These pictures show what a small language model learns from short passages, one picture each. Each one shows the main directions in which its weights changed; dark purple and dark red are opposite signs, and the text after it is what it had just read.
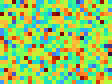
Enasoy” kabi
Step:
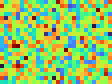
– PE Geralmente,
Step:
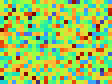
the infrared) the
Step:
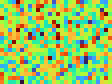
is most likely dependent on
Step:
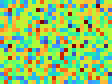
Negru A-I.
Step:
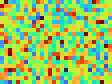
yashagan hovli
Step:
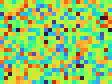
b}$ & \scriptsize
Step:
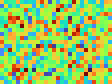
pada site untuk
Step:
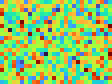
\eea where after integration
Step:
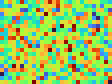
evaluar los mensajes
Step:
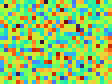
1.4$) established
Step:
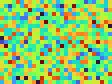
primary providers. From
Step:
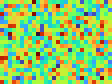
stellar degrees of
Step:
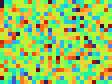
(Right panel.)
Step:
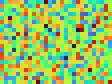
be brought from the four
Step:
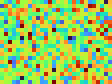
good place to search
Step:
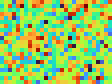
(3) we use an
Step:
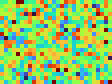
у найбільш
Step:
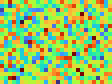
que homologa ou
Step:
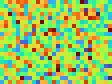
by maximising the transmission
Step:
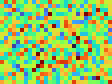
scenario is not $a =
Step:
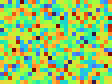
counterparts through an operator
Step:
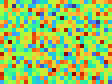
compare to consumer
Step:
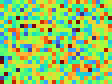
period. If the first line
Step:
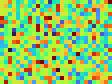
2D positions for defining
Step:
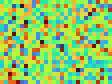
that the margins are given
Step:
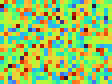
THE DIRECTION
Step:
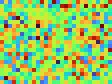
axion/ALP mass
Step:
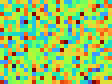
dozen pairs of Weyl
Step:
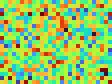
Olim Mamlakat
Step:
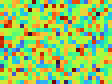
enabling variational simulations
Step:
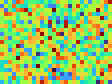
expressed as \beq
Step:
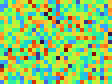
Prokhorov et
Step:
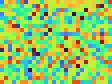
Scholar Google
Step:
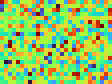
with pseudo-random
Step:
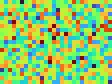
the table and other possible information
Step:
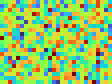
Nutq mantiqini
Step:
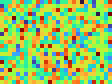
qadriyatlar bilan
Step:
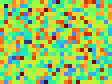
خدا با
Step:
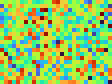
just as a single electron
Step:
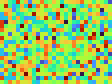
me'yorlar va
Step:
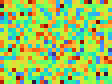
manter o engajamento
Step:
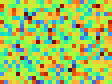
análise, feita por
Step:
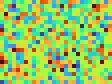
demonstrate a typical example of
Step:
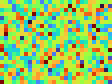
demand that data with {\it
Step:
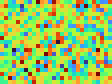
coerenti Ogni
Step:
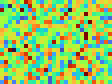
power $\eta_\ell$ in
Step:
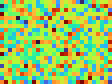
Nathan Matare,
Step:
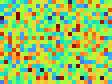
waves (black and
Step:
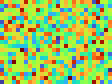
the values $c_k$
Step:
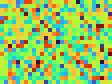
включають у
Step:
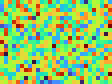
The universal Planck
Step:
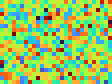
1D and two are 2D
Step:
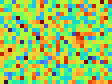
hisobga olish,
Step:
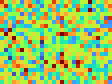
– Мареновые 1
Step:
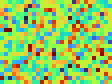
have completely faded
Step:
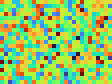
hisobotlar*. 13.
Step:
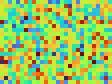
//Modern Science and
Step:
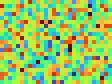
horizontal lines show observed
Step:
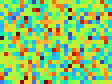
perturbadora: de um
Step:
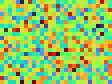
reference line and agrees
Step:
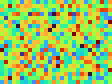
one can no longer apply
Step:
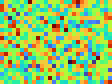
Indeed for the single chain
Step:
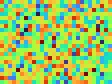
que se desarrollan e
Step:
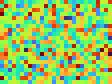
the rest-frame
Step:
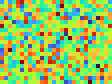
the chain rule in
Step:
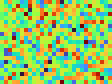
de wenselijkheid
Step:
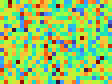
das 502 descritas
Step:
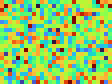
the bottom panel of
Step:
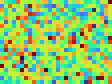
scattered from a previous angle
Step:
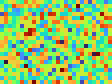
main problems which make the
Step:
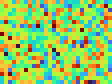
which we recast as \be
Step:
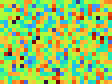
детей развито
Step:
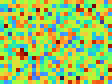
leave as an interesting direction
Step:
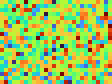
permite asomarnos a
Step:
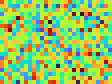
Argentina Comité
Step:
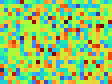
COMMITTEE OF
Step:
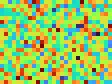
Ou seja, a
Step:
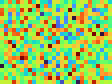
2]$. The solution can be
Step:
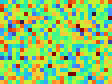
personalidade estabelecida
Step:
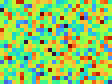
posterior $p(\theta)$
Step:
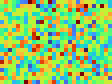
Work is underway to
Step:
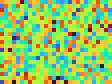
метод за доставки
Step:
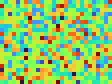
intimidade, a vida
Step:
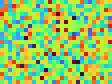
calculate nonequilibrium
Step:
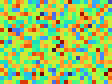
deya bir-birini
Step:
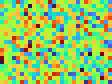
classical result obtained by solving
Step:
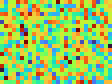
the value of the CP
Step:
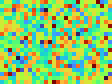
entiende como uno de
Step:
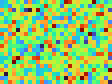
continuam a enredar
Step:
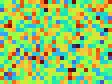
aos interesses do
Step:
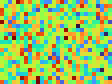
the verification performance, while
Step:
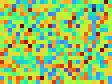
come out high speed training
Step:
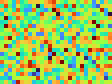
- i) a inserção
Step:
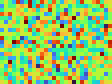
DNA y que son
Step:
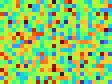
an example hadronic shower
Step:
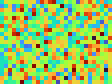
apoio de seu atual
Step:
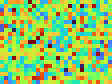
geometry." The next
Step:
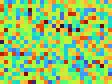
das von Marx Weiss
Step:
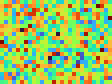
image prediction, with the
